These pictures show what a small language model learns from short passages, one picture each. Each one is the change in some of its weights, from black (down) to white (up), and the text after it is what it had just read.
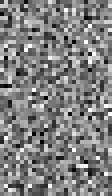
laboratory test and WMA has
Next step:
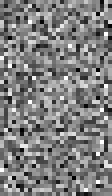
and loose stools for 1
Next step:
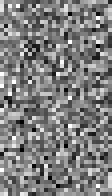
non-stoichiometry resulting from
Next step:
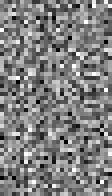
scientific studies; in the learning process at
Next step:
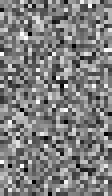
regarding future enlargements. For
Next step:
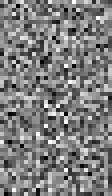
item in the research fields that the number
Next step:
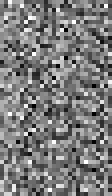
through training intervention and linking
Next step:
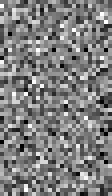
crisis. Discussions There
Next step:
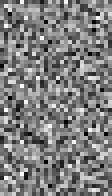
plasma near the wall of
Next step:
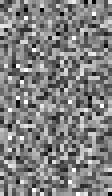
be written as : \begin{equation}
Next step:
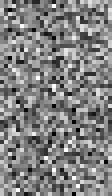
the market and expanding their
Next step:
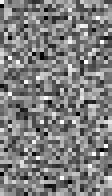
major areas: Developmental
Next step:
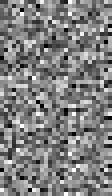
is beyond the ``death
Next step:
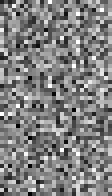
in its own right. Definition
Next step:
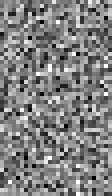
lifetime using a function that accounts
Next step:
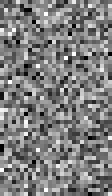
μ l of the derivatization
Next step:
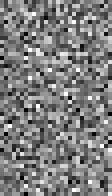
is proposed to facilitate direct movement of
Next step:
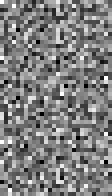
problems in children can be useful: -
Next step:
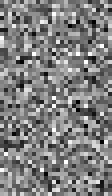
Modules for Experiments in
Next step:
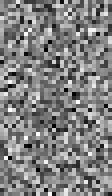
spaced structures from every cluster of the
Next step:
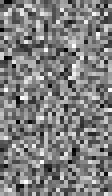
In a first step, the mechanical properties
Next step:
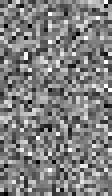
Table 2. The findings demonstrate that the
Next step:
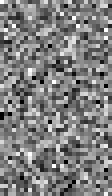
in Figure 5, composite specimens
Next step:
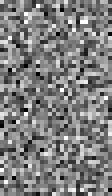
well as develop students' both personality
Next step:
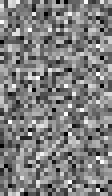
(L.) All. A Th
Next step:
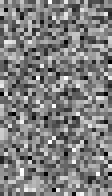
European Union, the resource management and
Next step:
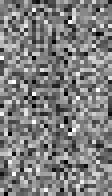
poses from the previous two frames to
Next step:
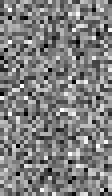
was a retrospective study of a
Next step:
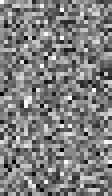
underlying the effects of DEHP
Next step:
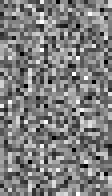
presentation and organization, and accuracy and
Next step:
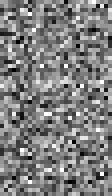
reproductive age group highlights the need
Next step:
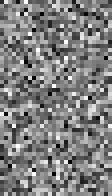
point variables by $\bar{x},
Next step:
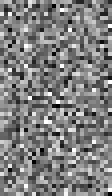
on the enviable roles of
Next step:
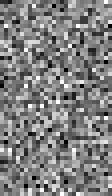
such as $\langle 111 \rangle$
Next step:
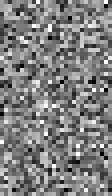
indicate the optimal $k$ value for a
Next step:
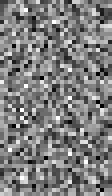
(in this case there is no dependence on
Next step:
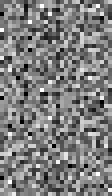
body shape aims to validate the model
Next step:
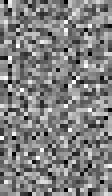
Africa. According to
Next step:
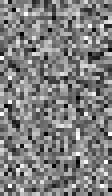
away from the Fermi level and
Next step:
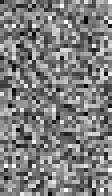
hospital effluents and
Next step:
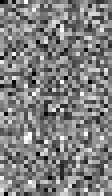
2002). The clinical effects of
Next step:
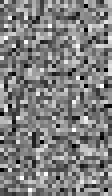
manner. Clearly, this also
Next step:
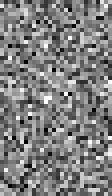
restrict the freedom of motion of
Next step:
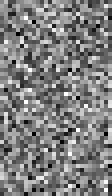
The lens is removable and
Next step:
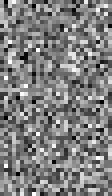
plant. The depth first search algorithm
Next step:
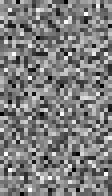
gas inventory Proxy GHG
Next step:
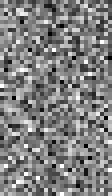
a residual magnetic field in the
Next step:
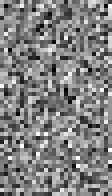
comprehensive, accurate and
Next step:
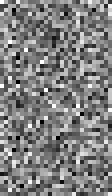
possible due to extended negative potential range.
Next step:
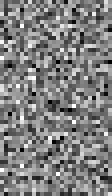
and were able to patch all of the
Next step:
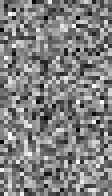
of the internal damage in the
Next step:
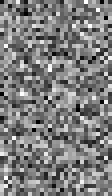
contact improves the mental
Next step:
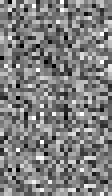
an infinite bias,
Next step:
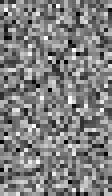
who are developed both socially and
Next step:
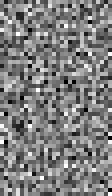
normal condition as well as pump and
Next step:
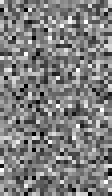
initiated. On that occasion,
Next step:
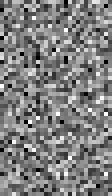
classification ABSTRACT Batik
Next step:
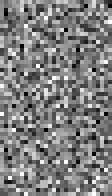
at angle $\theta_w$ at the
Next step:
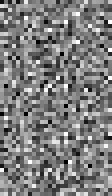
absent from AI literature,
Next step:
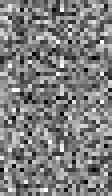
MHD flow over a non-linear
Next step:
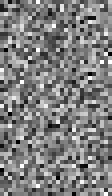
management of such cases. By integrating
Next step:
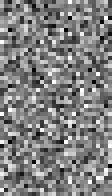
observations but had so far eluded
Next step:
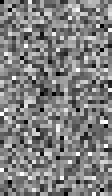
in core collapse supernovae
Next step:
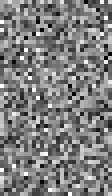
directly after migration. The
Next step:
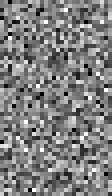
\country{USA} }
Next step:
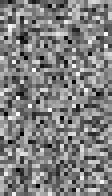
the two 555 recorded days.
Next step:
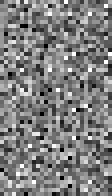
of terrestrial ecosystems and
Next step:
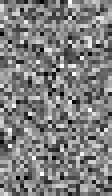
Chroma-based features,
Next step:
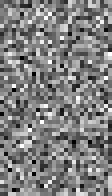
describes a robust algorithm for
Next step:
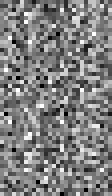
well as other clinical parameters: the
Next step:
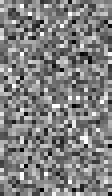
to be not only better than that of
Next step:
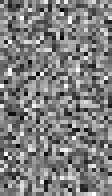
a partnership of ESO
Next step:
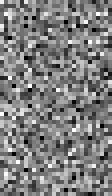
and Rashba effective fields at the
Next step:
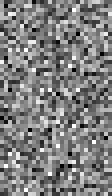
of the data. This can be done with
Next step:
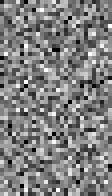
DE ÁCIDOS
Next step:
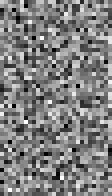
help achieve general and specific objectives in
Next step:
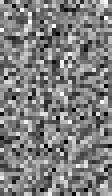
must be well below the values specified in
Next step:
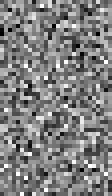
presented Figures, the NLO contributions do
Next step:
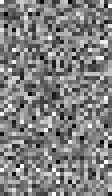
too because the insect species is
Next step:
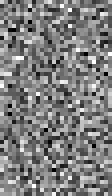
limits the number of new blocks
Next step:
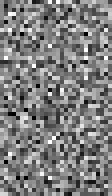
of research publications, the emergence of
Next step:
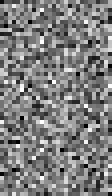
slow pyrolysis;
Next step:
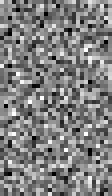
recording, specifically affecting the
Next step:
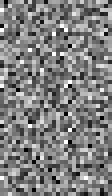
it. She is not certain whether it
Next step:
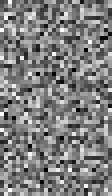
satellite can be used by civil
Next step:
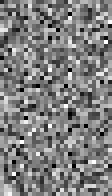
O., Nourbakhsh
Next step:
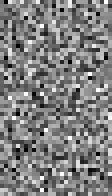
and quantify the major factors causing these
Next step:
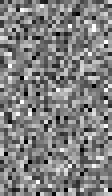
form members of one ARB, while
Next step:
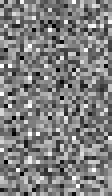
for improving the German
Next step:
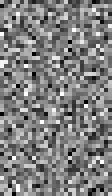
(WP3) - have been
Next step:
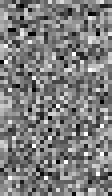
March 2019, the Indonesian side
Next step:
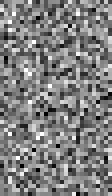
by experts and amateurs for
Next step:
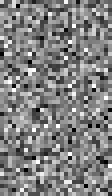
(FRBs) are
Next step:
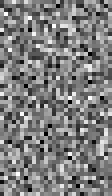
North is united along the line of
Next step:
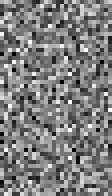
participated sufficiently in the work to take
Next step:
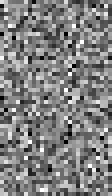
different phases: (i) a phase
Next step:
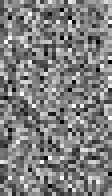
Let us start by reviewing the properties
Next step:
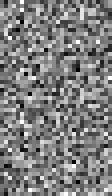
tend to use the same door every
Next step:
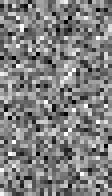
the compressive strength, flexural
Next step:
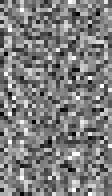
exploit the evolving standardisation
